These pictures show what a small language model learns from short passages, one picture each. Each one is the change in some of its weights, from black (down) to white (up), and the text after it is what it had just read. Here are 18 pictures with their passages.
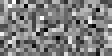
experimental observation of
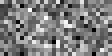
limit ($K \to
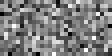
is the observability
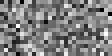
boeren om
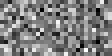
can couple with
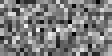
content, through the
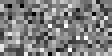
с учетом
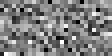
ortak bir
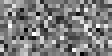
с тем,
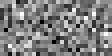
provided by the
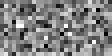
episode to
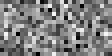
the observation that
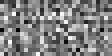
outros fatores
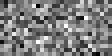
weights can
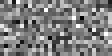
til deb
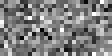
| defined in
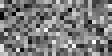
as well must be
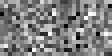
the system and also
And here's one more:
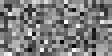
Once alt
